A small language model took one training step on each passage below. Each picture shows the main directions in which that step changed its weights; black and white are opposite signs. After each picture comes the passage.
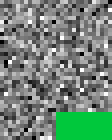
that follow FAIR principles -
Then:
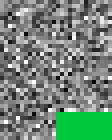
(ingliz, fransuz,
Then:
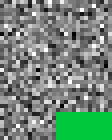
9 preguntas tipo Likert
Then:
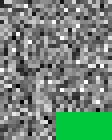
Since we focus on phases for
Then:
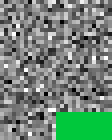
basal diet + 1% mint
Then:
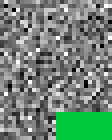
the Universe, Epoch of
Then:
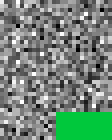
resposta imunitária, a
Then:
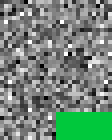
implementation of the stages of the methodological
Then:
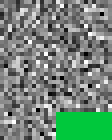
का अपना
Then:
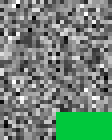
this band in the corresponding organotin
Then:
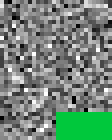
estufas, estufas de
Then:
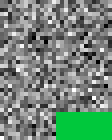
Bangladesh BINA
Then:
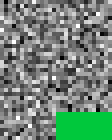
representation should reconstruct predictions of the
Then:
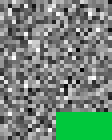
with the viscous term (second term on
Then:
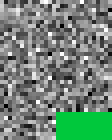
and the fact that the wrong sign
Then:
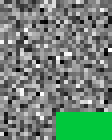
similar manner. Finally, the
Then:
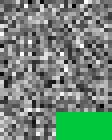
dust and gas properties up to at
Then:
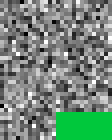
a fermata. The piano
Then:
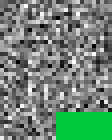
consider existing and potential future improvements
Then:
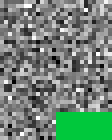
both low/hard and high/soft
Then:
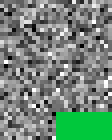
independently with the probability
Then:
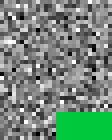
fault detection, classifications,
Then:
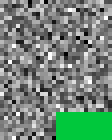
ANTERIOR. »
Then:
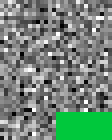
indices to distinguish the LL on
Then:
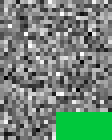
wacana ilmiah
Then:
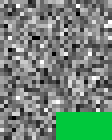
Hu and Nongyu Di and
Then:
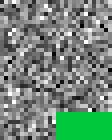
Закон України
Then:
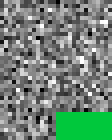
of the bispectrum occurs
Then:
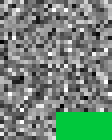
in the effective lagrangian
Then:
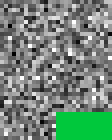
ega tizim sifatida
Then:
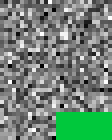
of the film dimensionality is of
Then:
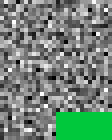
on economic growth in
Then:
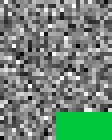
available plotted as a function of
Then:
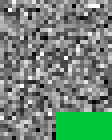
large array of globular cluster
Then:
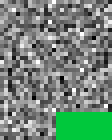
the memristor state programming
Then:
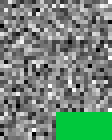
assessing defense robustness.
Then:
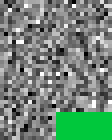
prone to seek information from multiple
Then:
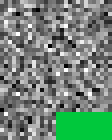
shundaki, pedagogik
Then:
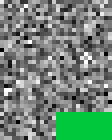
La nomenclatura para
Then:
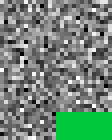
input $\mathcal{X}$, which leads to
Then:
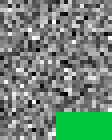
is given by minus the determinant of the
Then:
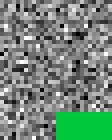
Hidden Layers 3 (locally
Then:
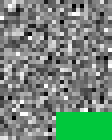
{\mathcal D}_{\rm KL} \left[
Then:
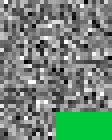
D.I., Prochko,
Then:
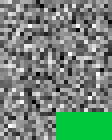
of using simulation to assess alternative
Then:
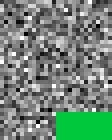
topish qobiliyatlari qay
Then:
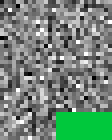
to $G$-transformations. The
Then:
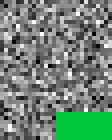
in the \emph{raw}
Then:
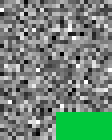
the EMBL databases using
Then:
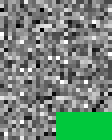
at the classical level we have the
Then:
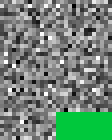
and TAPL #796 were
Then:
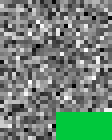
cycle; \pic at
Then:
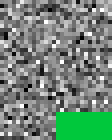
different scholars both modern and
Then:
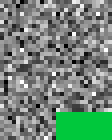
provide the basic ingredients
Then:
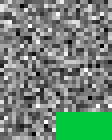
identify enablers of TKT,
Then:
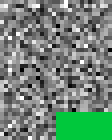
removal? \\ \midrule
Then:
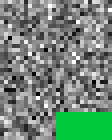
tend to lack built-in
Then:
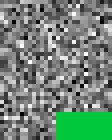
Fisica, Facultad de
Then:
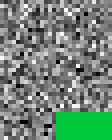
two plastic propellers, one
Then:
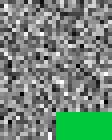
along the $R_g$ curve are
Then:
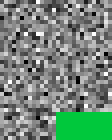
fingerprint (Fig. 7) and
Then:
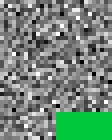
weather is possible for cities following
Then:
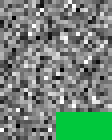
following holds for BS $k$
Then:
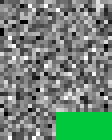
Landau Lifshitz equations with
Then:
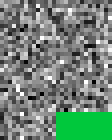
enquanto outros estudos
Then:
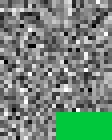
must first be granted.
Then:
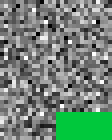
the (spontaneous) breaking
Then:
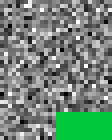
unică sau tatăl este
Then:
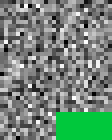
12 Iwate 14 Niigata
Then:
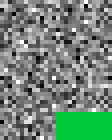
surfactant molecule
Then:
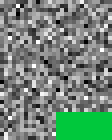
$b$ implementing the gauge
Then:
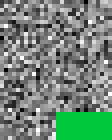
and a reduction in the density of blood
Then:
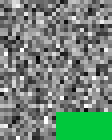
criteria among a list of potential
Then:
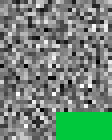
by the multiple parton interactions
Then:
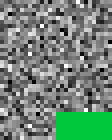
comprend des euphémismes
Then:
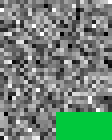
it. On the other hand, very
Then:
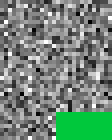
regression or neural network model is
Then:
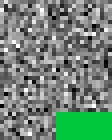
[19] N. Saitou, and
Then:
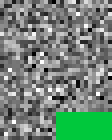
et ses dérivés dans le
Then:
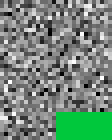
роль национальных и
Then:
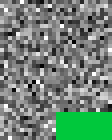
and making treatment protocols
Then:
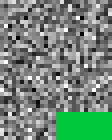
of irrigation, and market
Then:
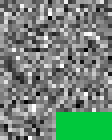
period 99, which shows a
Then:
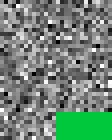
another distinct component is the
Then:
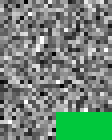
de direitos humanos impõe
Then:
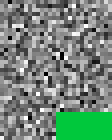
sense *research-based
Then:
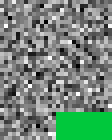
of information and credible resources in
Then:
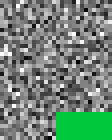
which can be expanded into primitive
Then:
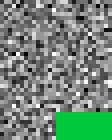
a posterior FOLMS is obtained
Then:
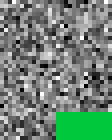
\begin{equation} z_{l}(i)
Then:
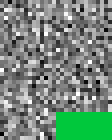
naive value, $g_{\pi
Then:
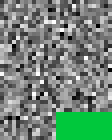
Golfield D. Lincoln's
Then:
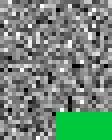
legally residing in France
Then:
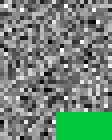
Researchbib Impact factor:
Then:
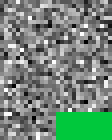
pneumonia in children at
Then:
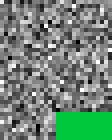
as it presents with diverse dermatological
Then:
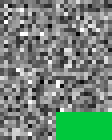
France has a much higher level of
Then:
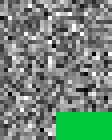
a cost-effective alternative to
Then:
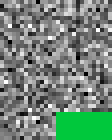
spatiales intéressées,
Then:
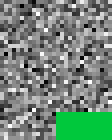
disproportionation $\Delta n$, defined
